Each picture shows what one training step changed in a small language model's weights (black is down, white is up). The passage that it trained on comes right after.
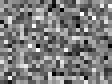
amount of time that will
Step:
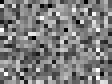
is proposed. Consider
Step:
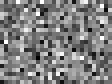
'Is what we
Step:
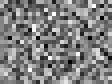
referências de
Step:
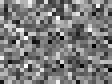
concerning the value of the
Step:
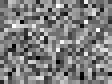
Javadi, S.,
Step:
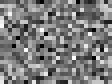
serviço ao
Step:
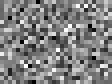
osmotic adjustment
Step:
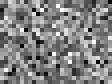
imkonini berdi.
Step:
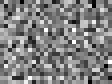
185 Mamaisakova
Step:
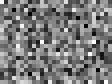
new algorithm for
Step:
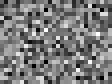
ready to be processed
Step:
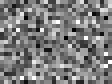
a responderlas
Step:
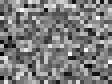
or conflictual family
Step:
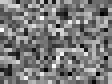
that there is no conflict
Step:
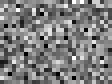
School Certificate
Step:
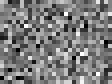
their arguments into a
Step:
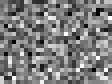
in another one, more
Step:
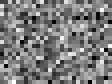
global turizm
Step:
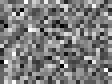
in the general case with only
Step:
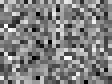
blijkt bij
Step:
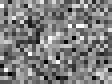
customers. -
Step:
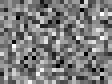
(comprising over
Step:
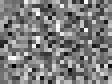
which the exact recreational
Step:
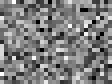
en el manejo del
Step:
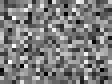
every users wants
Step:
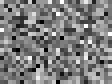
production of tensile
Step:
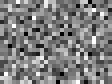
asosida tashkil
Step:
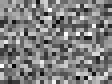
in an effort to form
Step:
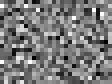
Pathophysiology of
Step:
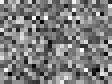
and sugarcane
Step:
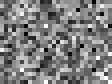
portanto, uma
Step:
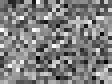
in Zambia. The
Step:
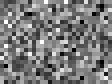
this, the brightest
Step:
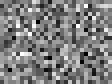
must be approached in
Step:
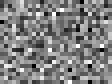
Anak Indonesia
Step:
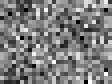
to experimentally verify
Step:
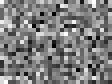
built in time. It
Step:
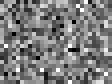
maqola fraktallar
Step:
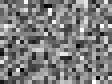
науки. —
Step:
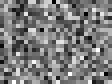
14. How highly
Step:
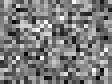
a non-stationary process
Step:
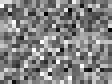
to the distribution, obey
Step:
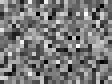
emas”. deb
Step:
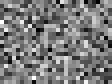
la Nobleza y
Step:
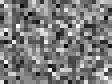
Similarly, the
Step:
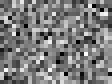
- Read, S.
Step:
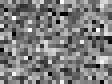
more than 94.47 the
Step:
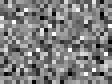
Aber die immer
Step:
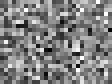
es estable, presentando
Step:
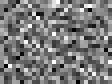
is of the order of
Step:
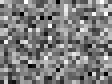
3, and sunshine
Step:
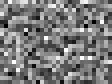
semantic meaning
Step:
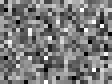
the organization and improve their
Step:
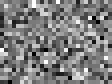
marks clearly the
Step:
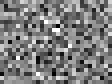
p momentum, we
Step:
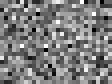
la iglesia de
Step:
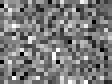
señalado como el
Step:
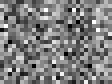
Institute” –
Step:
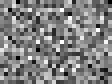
CI, gitlab
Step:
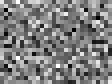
AV capabilities to
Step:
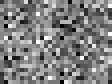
about application of university
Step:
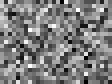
scheme itself and
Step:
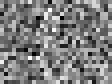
AI tools as
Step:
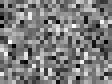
y cuenta con
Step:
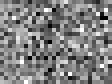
× Esztergom
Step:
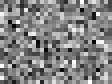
was used to assess 16
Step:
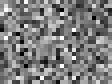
the following characteristics:
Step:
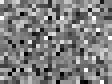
Ertak tili,
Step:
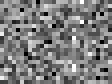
comportamento ético e
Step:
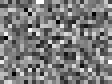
in the flies of the
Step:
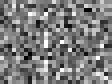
3 and Fig. 4,
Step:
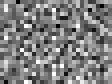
treatment of HBV
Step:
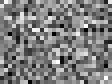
by next-generation
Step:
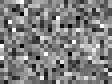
activate the optical sense
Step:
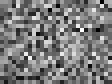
academic sources between
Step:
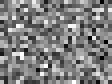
Toshkent shahri
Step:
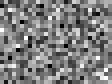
rate, it does not
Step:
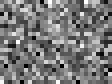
site and the effect of
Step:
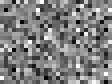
se realiza en un
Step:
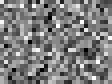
"green" economy
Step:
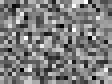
Tomasella E.
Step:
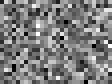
present. In the pure
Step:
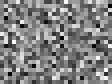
In the second stage,
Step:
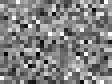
advantage of concentrated
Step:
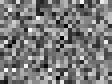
with control group, the serum
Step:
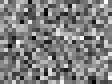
cluster is connected
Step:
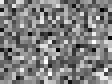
application. In this study,
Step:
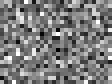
educação nacional.
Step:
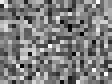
conduct experiment,
